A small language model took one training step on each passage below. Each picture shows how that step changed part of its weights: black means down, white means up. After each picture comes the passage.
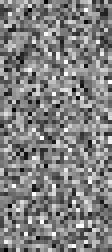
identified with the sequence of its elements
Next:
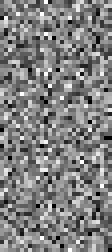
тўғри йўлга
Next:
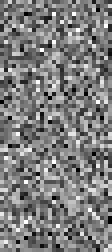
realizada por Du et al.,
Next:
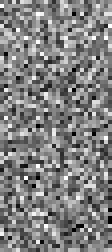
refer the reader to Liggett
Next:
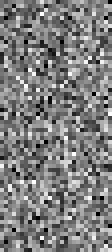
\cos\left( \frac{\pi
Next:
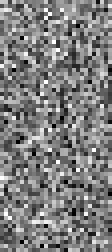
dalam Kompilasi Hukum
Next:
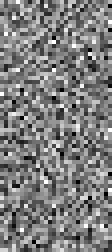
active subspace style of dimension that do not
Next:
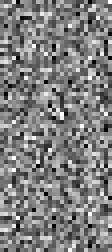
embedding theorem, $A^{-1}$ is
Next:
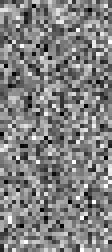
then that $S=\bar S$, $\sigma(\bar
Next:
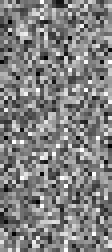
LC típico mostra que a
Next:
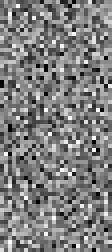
define a reduction called "complete
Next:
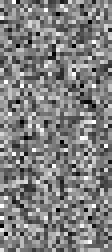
has an identity element (namely,
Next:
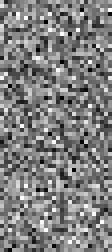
1.5 in~\cite{Storrer}.
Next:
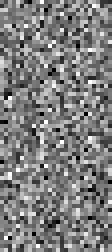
algebra homomorphism. The contraction procedure
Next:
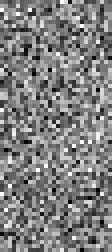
the first four coordinates of a vector
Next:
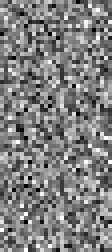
ta’lim jarayonini
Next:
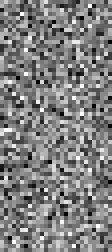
forms already present in
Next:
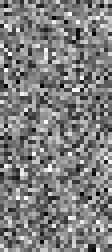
de economías que crecen.
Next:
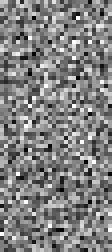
realističnimi 3R
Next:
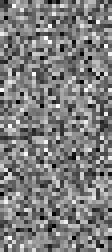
nan adil. ILO memiliki
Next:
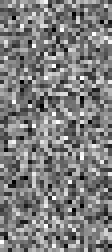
septiembre, de Derogación
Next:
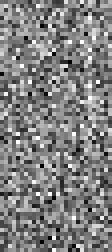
slope, microzonality,
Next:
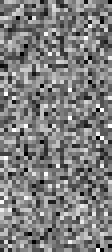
part of Lemma \ref{lemma}, we obtain the
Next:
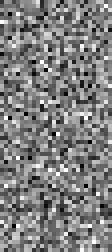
an integer. The length of this interval
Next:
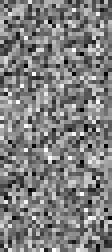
$3$, we investigate the number of
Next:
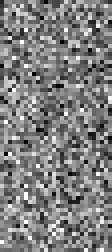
crianças pré-escolares
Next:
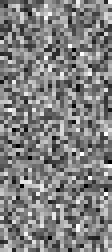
хайит, религиозное
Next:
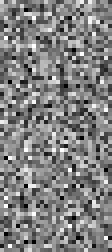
asrlarga kelib esa,
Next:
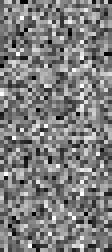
the induced sequence of symmetrized
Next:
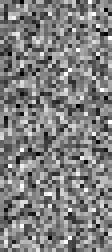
[2] Zvonnikov
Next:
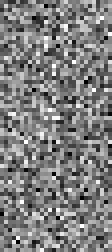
give a relationship between
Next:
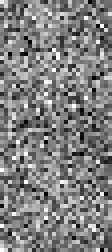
as the proof of Theorem \ref{thm503}
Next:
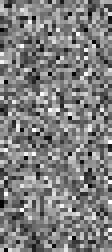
etgan. Frazeologik birliklar
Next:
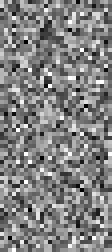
VIII ҷараёни
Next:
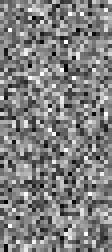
la Sentencia del TEDH de
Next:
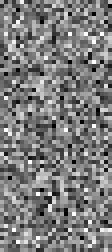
& 3 \hfill \\ \end{array}
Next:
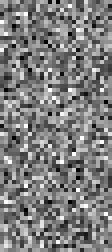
закритого та відкритого
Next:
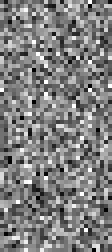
a consequence of the construction. It is also
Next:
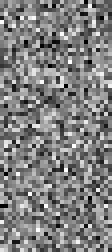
assess the severity of an outbreak.
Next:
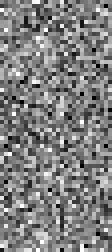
solvable if $H\ssi
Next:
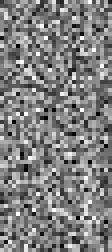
lengths. As above, it
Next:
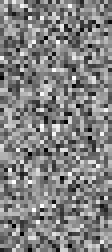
avangardist (în sensul
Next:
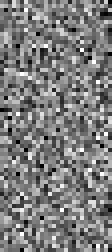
da confiança mútua
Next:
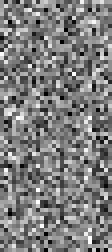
político e ético para fazer
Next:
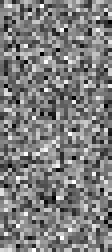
articulé plan ne porte que
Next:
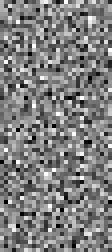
solo, descarte irregular
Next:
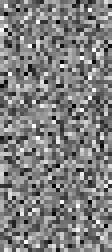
a ser responsabilizado
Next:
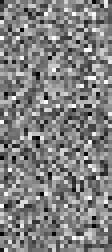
of its algebraic topological invariants.
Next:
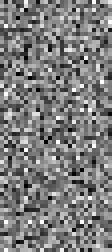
the relative compactness of the
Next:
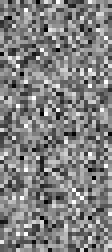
crossed modules we get
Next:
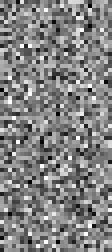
for example, objective of many of
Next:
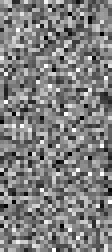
is een brandend probleem, dat
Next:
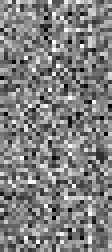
pilihan terkait orang-orang
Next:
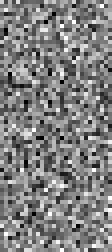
the product space setting: Suppose the
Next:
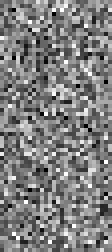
Rognes does not assume that $A$
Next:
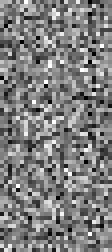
have several main and supporting
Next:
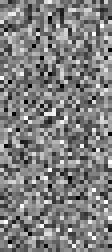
$D=\mathbb{R}^{n}$. We consider on
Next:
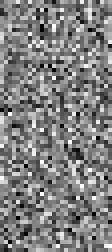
kontrolga nisbatan 39 va
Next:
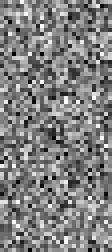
\begin{document} \maketitle
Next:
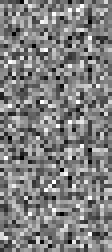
shaharlarda majburiy element
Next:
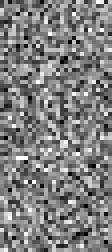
всіх навколо.
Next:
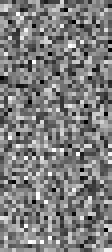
simulated without regularization and
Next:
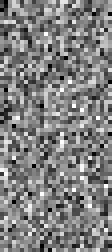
деталей, всех
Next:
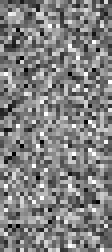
السابقة، إلا
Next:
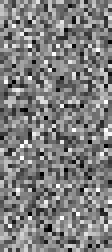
with $f_i$ being a
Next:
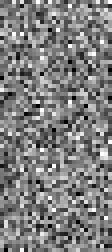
Minuten) und circa 11
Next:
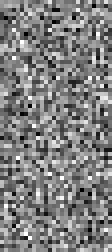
tanlash; ! Ta'lim
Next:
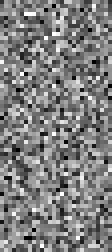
in recent years; (see, for
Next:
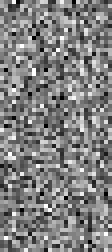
musallat olduğu
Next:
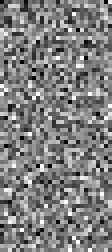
тайм-менеджменту та
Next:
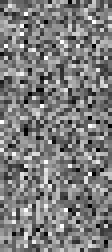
on $E_{x}$. \end{enumerate}
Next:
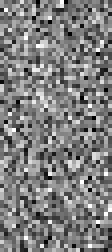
X$ and $\beta : X \times X \to
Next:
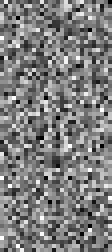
of $n$-cubes of fibrations
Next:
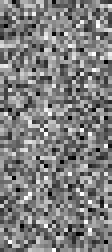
local, a biblioteca incita o
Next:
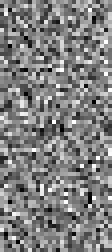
когнитивные нарушения,
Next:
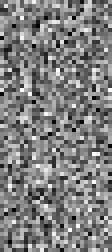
symplectic structure is compatible with the
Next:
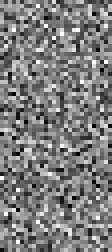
was partly supported by the USA
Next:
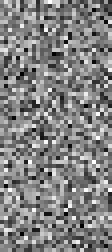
werknemers voor wie
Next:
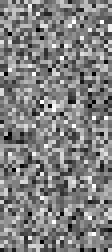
connected if: \begin{gather*}
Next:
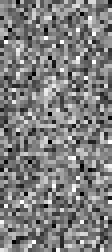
través de la pérdida de
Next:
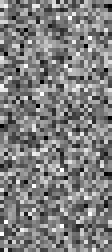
lor. Religia îl
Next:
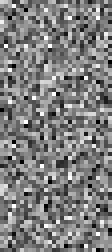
xizmat qiladi va ularning
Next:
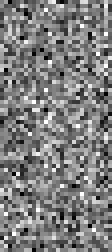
associado ao escravizado da
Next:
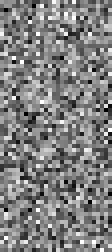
gracias a los archivos de la
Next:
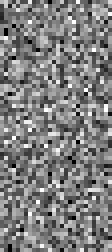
mapping class subgroups are themselves
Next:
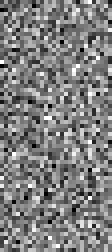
change the relative framing.
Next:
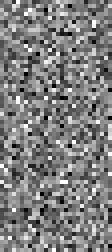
transformations on \(D\), we have
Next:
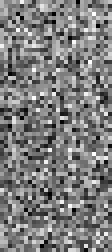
adabiyotlar qiyosiy
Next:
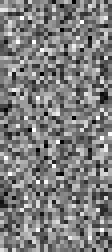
– 97%. Dan Prabha
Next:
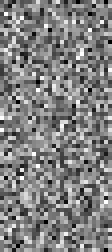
a supermaximal singularity. In
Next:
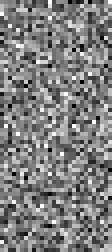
Antonio Escobar Soriano
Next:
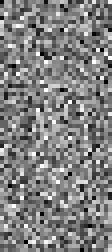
limited to the observation of ants
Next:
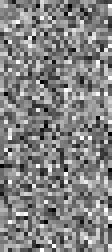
strămoșilor pentru
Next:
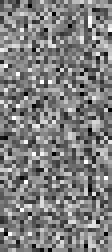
uzoq muddatli va
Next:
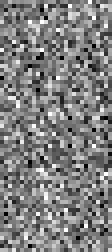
proves our claim. \end{proof} We
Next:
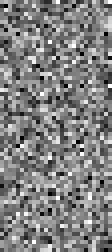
different frequencies and different
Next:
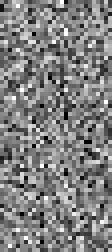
$g^t$ on the flag
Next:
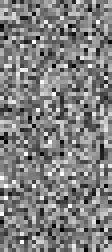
buyruq, undash,
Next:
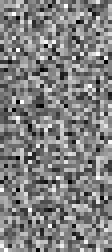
рекомендуемого вида.
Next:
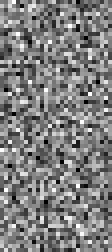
сложности и средств
